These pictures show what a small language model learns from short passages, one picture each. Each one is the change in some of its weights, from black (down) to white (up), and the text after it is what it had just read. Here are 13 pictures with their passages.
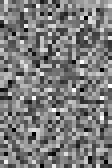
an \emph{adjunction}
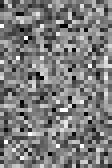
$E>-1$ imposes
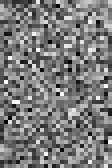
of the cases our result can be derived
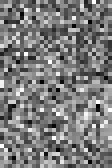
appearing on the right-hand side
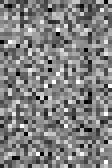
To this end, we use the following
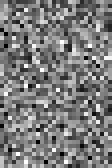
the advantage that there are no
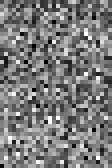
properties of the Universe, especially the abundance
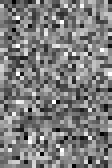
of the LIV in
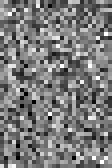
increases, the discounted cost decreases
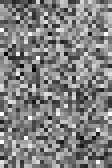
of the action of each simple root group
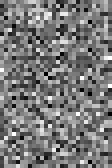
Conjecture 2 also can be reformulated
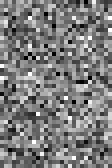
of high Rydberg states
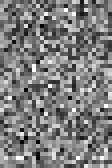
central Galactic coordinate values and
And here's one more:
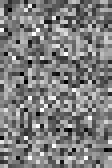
LM\times _M
